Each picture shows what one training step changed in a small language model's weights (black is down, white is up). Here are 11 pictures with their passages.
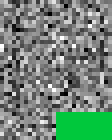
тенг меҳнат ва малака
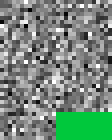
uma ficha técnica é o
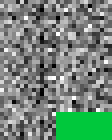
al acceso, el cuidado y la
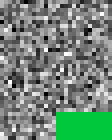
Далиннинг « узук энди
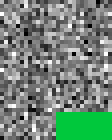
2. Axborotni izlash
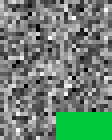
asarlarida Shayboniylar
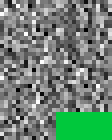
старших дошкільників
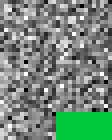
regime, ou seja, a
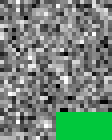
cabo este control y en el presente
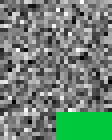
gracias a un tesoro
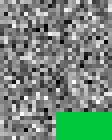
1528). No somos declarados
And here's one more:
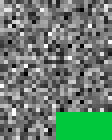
рефлексии образовательных
